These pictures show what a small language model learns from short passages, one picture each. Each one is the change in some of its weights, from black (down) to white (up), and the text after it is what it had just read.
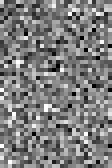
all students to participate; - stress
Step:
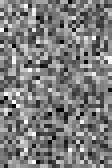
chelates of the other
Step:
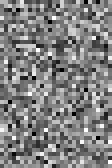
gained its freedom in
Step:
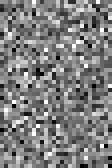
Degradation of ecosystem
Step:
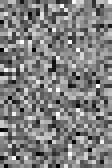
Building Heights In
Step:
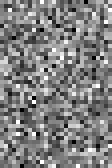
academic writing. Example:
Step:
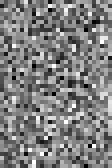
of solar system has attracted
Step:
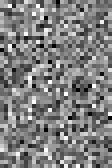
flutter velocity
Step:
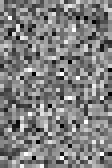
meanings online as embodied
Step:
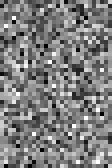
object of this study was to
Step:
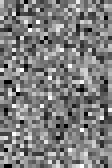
this end, six best input
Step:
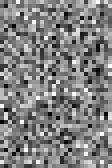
successive iteration is
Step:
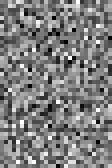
detect objects. In
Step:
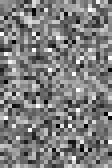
Specific needs and challenges for different
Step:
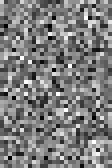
of patient in whom emergency
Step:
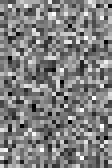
by the GPAT and the
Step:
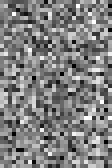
Further, the study recommends to
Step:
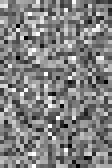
hydrogel bead generator
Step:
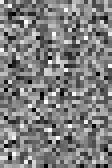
not only those funded by the
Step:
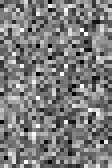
of drought, water
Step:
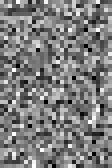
given in the table below. Table
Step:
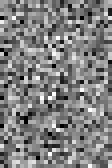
emails, instant
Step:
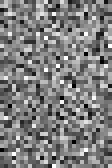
values Leisure time activities
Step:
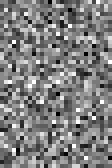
G-word ludling
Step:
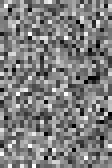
disease (the penetration
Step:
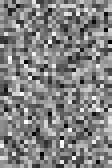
by up to 90%, improves
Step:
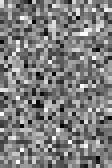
like pile spacing,
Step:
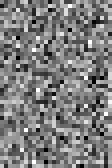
of parameters which confirms the
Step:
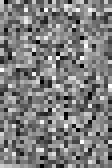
it will enable healthcare to
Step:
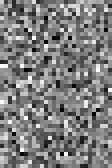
to reduce the incidence of its
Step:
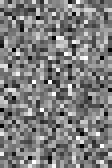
light measurements on site and/or
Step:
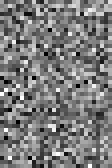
over the same location. CT
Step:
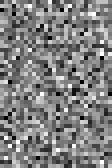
(Maoist) but
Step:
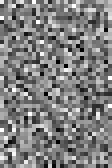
continuous on the closed
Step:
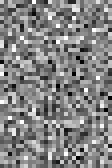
practitioners according to the
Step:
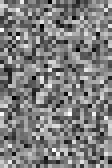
Science Fund** revealed that there
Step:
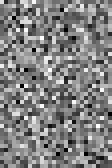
PNES is diagnosed,
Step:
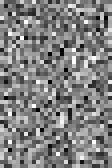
the parts and capability prediction
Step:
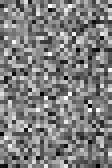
of sewage treatment plant water
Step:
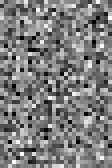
model was studied. Figure 2-
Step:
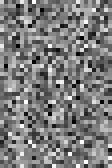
a sophisticated task,
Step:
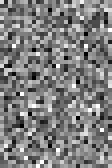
and a stabilized
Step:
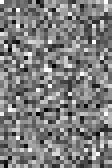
skills and abilities in new fields
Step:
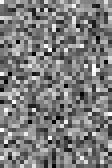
variations in the position of
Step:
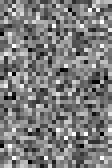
nomination, observation of
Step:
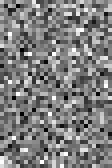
by complex interactions between organisms and
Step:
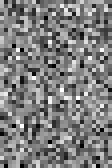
to contribute more to overall development.
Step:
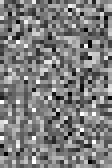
the uptake and utilization
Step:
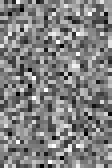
as for the final report. 2
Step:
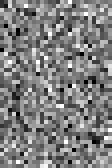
cells lines; LoVo
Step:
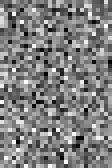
magna* to investigate
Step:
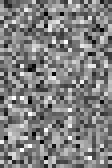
recycled concrete
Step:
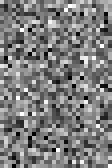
localized a crate and a
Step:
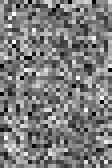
Most of the trainings
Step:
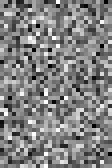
of parasitaemia
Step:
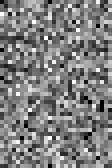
additional code feature guidance increasing the
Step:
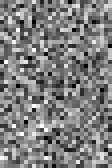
negative impact of the delay.
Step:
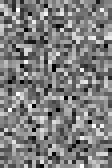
some. However, you are
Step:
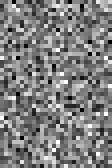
rate their digital health literacy skills
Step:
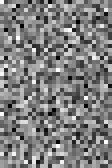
culture and sensitivity report.
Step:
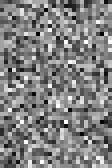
the informal BOP sector
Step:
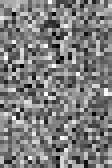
requirements favour H atom
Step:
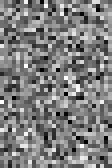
on the empirical findings,
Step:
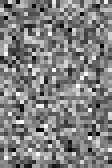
producing multimedia
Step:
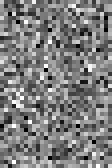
the follow up of sleep
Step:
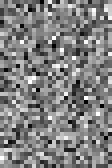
numbers instead of the standard
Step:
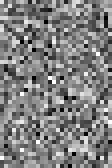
which were randomly combined into
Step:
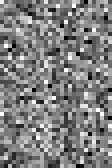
be recharged in 2
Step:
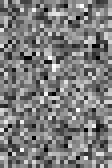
Fit”. Suppose the
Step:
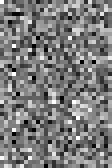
have been provided for the most
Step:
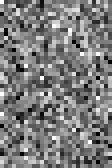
care should be paid to
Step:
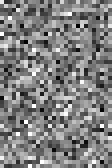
previous works (e.g.
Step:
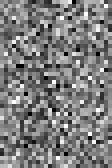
Any reports and responses or
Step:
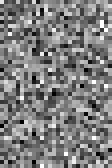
although, as mentioned above,
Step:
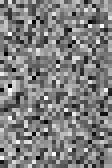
suggested that low molecular weight
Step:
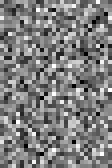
model organism studies. There are
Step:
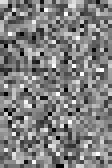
ballasting. As all
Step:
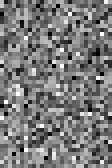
person that is nude but
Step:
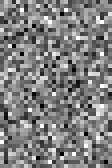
territorial cohesion
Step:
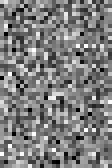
sinusoidal function.
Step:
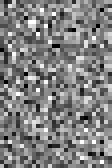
ICT systems' efficiency and
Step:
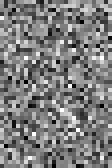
on the descriptive survey model.
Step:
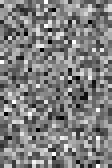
signal propagation of the
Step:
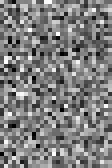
IN THE NORTH
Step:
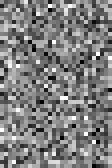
of its comparatively high strength
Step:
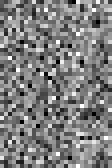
availability and quality for a particular
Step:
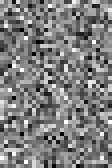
showed that the vast majority of
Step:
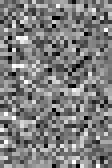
INTRODUCTION The
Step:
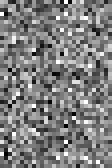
Large eddy simulation of
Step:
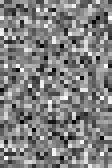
model can be used to evaluate
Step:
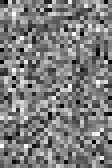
exchange of our sins for
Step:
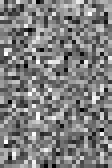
as multiplets in the region
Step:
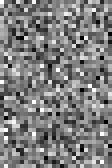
how to use the internet and
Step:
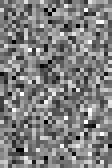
is warranted to
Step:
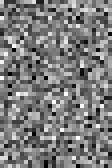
on the learning of cultural heritage
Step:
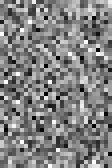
[name surname
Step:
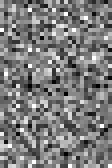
suggest any remedy.
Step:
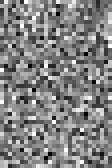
vitamin D replacement
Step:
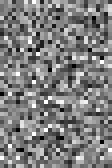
High Physical and
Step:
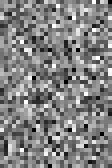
Therefore, degradation models for
